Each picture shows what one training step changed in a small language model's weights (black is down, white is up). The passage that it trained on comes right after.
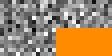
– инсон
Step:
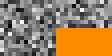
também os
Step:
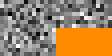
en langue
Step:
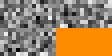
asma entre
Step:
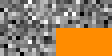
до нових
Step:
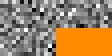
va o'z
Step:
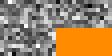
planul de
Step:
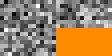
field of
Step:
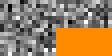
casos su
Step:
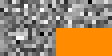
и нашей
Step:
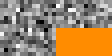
De hecho,
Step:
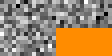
em que a
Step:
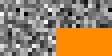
e la sua
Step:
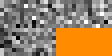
ва бир
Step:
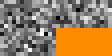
uchun qulay
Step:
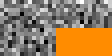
то есть
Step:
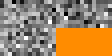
aktiv ist
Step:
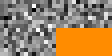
doet dat in
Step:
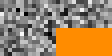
fond sur la
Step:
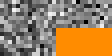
da Mata de
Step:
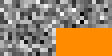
obrazi ham
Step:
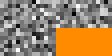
zu einer
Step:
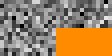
pro ně
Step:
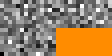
и задачи
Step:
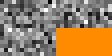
davlat deb
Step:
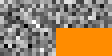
que hizo
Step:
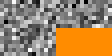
volta da
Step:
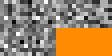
va ularni
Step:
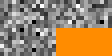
- turli
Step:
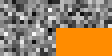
cuales los
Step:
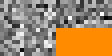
deste problema
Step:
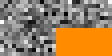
XX, y
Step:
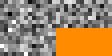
que reguló
